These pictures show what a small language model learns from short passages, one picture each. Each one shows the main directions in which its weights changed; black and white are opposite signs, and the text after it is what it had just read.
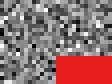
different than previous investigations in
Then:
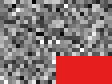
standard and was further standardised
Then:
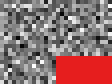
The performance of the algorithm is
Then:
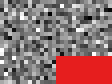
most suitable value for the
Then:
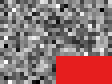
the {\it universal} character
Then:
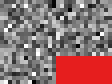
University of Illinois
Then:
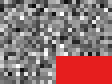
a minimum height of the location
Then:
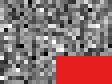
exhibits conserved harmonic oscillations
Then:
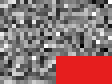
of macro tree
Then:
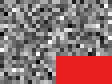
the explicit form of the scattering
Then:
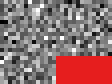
trends in business administration
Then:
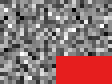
3 hours Surface solar radiation
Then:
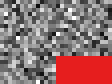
the metrology
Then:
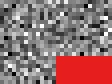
Department of Medicine
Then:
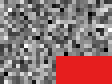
physical-chemical properties
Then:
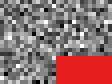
is able to resolve minor
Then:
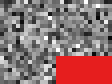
worth of imported medical
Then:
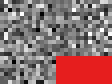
holistic approach to a better
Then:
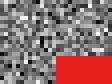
per bout on day
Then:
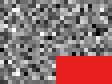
the same wavelengths on the
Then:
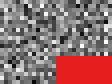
& manage at critical care
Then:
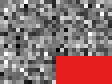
& \textbf{Data}
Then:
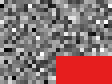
discourse X is defined
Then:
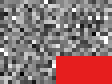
This means that the Lagrange
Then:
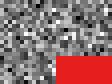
flaring state are now
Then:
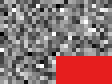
the reaction rate increases.
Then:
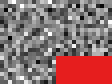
Cheongsam Research
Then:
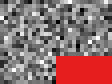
CNNs, leading to
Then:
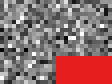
that $R^2
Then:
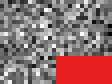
integers n . In
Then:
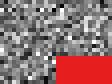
to sampling bias. Each
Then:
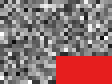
scope. In this paper,
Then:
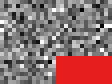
whole have merged, and
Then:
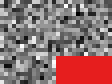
in three regions and GCP
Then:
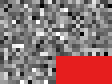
can be tuned by simply
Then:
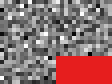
adaptive switches.
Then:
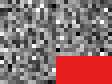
implementation (due to the
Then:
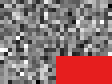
Liquefaction 86
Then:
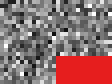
of a dual-core
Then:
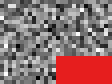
RF, NV and
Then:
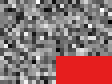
$\chi$ is defined up
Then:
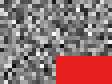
in the generation of a
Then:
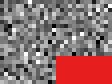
inputs to improve the quality of
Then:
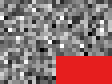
and SFINCS
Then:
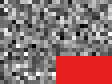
from CTI reports, by
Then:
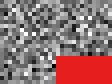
the cardiovascular system
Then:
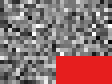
induction for any positive integer
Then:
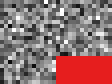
The residual theoretical uncertainties are of
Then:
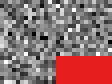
are satisfied with the products
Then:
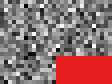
remains the same as in
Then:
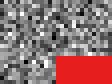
with respect to what happens
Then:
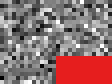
\leq \varepsilon$
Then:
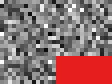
this part, average effective velocity
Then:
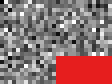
simple configuration as well as helps
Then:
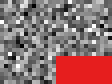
1~mm (see
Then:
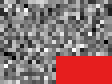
hoped that the derivation
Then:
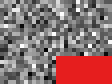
the T-shape
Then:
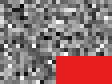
strength measured while varying the fibre
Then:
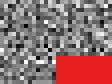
no CYP,
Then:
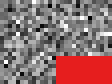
seventh column holding
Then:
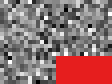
package design and sales
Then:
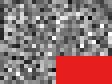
between a perfectly conducting
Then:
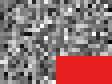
leaf nodes, each composed of
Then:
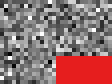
are crucial to addressing these
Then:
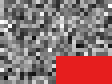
correlation was done across seven
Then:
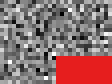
the highest bid, and
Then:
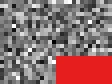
of Diabetic
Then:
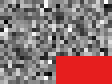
kaon, and
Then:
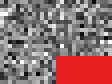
Studied group t-test
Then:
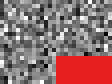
with slow stirring and
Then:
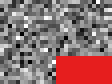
corresponding energy-momentum tensor
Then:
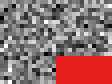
D. Ghosal
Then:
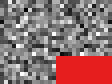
this value is well converged
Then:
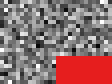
takes into account changes in motion
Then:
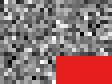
evidence that the overall efficiency of
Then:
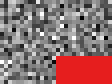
stationary state.— On the
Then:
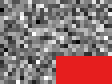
more than a nanometer
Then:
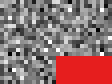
of *experimentalist
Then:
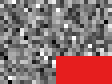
locomotor activity during
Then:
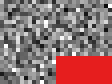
and the ability to generate
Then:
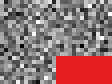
on a nanometer scale
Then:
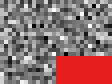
organizations, both government at various
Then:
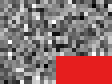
isovector quark transversity
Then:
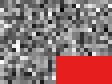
lead to significant differences in the
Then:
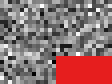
will complement the remaining steps to
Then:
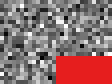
observed for the fermented
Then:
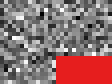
upper integration limit is not a
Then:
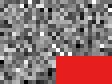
stabilizes the uniform solution.
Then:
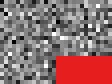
involve a full spectrum of participants
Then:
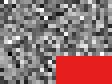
Existing literature on
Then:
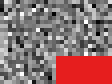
a direct impact on economic
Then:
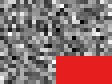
of physical and behavioral characteristics
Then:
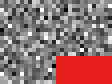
outward until enough mass has
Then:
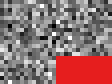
hypotheses or generating corrected
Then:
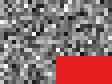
environmental conditions could play an important
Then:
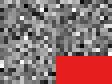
Marketing & Sales
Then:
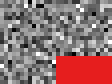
reducing income gaps and
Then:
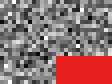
ICTs. Reference
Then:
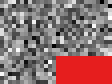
of cybersecurity awareness
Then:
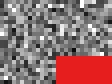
these banknotes was
